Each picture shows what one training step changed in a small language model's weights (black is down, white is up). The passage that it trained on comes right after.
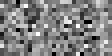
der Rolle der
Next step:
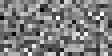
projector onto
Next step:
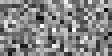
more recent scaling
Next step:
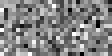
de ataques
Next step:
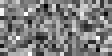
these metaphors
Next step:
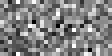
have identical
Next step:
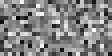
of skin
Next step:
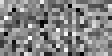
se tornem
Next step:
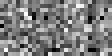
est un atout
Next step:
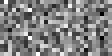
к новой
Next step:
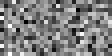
8 GVt
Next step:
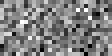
that the CDW
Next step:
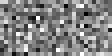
de proteção,
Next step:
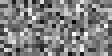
de llenos
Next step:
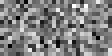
de contato com
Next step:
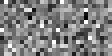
совет ва
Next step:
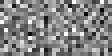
- \Delta t)
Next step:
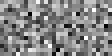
of the model over
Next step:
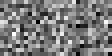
separate from
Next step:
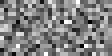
be implemented
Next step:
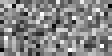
kali ini,
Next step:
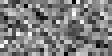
rol de los
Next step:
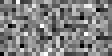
time structure,
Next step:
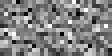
expressão de
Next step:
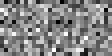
the kaon
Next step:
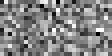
resulting EW
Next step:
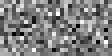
SFH, with
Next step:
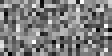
line represents the
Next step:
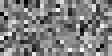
Fundo no
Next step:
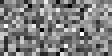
INS data and
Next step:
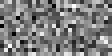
da Penha
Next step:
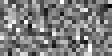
проектов и
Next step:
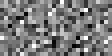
делает не
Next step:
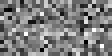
of graphite in
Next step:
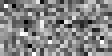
du management des
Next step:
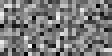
Noise, and
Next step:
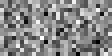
this method is in
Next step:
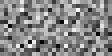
index, we
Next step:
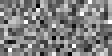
undergoing a
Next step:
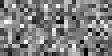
at fostering
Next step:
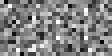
dessa cidade
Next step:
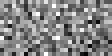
be the period of
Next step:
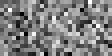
will be needed
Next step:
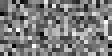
batch conditions
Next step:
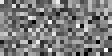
Variation of
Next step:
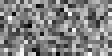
The integers
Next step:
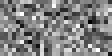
C}{\partial y}
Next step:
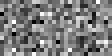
A B C D E
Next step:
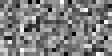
в стуле,
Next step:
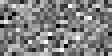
a leitura da
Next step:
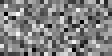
grid network}
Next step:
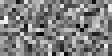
an ensemble
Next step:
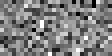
the Asiago
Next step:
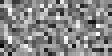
Figure 11.
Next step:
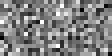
large bubble by
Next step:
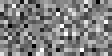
a bath particle
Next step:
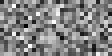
observe that for
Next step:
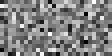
of the star.
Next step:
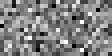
vinho, com
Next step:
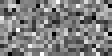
Pada graf
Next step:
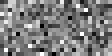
и дух
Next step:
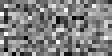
continues with the
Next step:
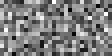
from interference between
